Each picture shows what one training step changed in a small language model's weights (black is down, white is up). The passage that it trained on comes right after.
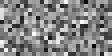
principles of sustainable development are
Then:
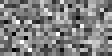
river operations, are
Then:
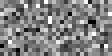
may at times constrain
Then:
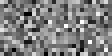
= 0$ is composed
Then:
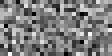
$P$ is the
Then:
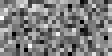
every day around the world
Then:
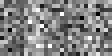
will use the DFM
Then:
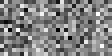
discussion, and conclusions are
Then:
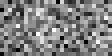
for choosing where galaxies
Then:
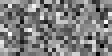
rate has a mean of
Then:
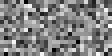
a promising negative electrode
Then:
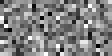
trial. THE
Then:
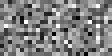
cause any irritation
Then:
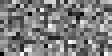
key motivation of using
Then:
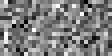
right-handed neutrino
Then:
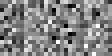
in blockchain technology,
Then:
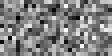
Representing the above
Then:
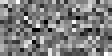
authors investigated the impact of
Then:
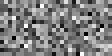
parameters $\alpha$ and
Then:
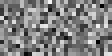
the context of this
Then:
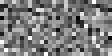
pseudogap found in
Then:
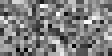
need to be filled
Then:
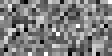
by Smarandache
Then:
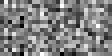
model equations allowing the
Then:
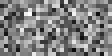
on the other hand,
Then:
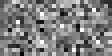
terms of Lagrangians as
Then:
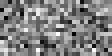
for early prediction of
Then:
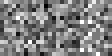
classification of Riemann
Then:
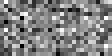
using both probe sets.
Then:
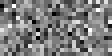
\ee Where
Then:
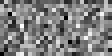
business for 5-10
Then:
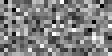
steps in the assay
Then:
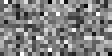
orientation subband at level
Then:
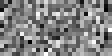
threat of spreading
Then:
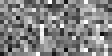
use the facilities that
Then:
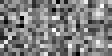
and testing sets.
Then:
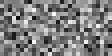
a three-step process
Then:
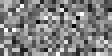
potential viewers. As
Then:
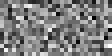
the AGN sightline
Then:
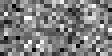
report, which provides key
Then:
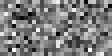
Optimized simulation of
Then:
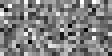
driven granular materials
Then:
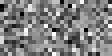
Published in International Journal
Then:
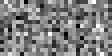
MRT beamformer
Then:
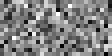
by jumps in
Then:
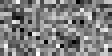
based biomass to CI
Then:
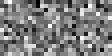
scenarios for 2050.
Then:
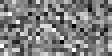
specific material properties.
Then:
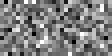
and chorsu
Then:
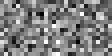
sequence of tokens
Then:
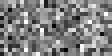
identify designs that achieve
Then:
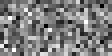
the period, respectively.
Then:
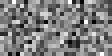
Research partner n°
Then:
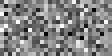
understanding of economic benefits,
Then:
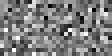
order to save water
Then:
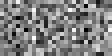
plants exposed to 100
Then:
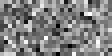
where C_s =
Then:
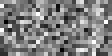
that are necessary for such
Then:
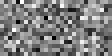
which have sought
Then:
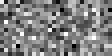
reframes the privacy
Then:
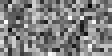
significance for the efficient and
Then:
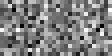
processed and routed
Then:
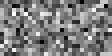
This decentivizes
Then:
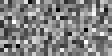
of the variational state
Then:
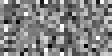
to switch than not
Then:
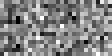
to perform the first simultaneous
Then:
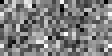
28: Equal vectors
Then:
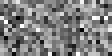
can be selected based on
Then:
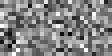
contribute to social problems,
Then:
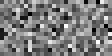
is same as dark star
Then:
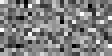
lake. Among
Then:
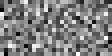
of macrocycles
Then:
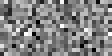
to be most discrepant
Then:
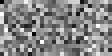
replace nasal
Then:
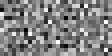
of a lake
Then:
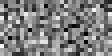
neutrality point. The
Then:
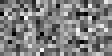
% BR and 16
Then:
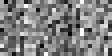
research: no longer a
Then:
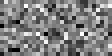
--- making it consistent with
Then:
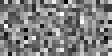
used to quantify the
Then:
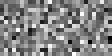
the transfer of knowledge on
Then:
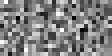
monitoring of the outward
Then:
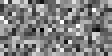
be affected by the
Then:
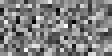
(and all of its
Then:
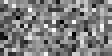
PVB phase with
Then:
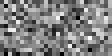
whose spatial distributions are
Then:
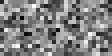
architecture might reproduce a building
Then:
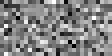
not to use his
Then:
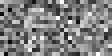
case the alignments prove
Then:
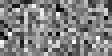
encloses one or
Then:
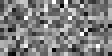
and male patients (Figure
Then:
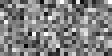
producing an average magnetic
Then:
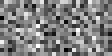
explains how individual learn
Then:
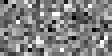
orbital elements as a function
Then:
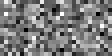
The comparison would display all
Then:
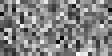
programmes? -
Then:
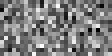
in order to find the
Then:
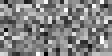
before they start exploring
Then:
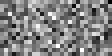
technology (especially digital
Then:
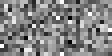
case, up to the
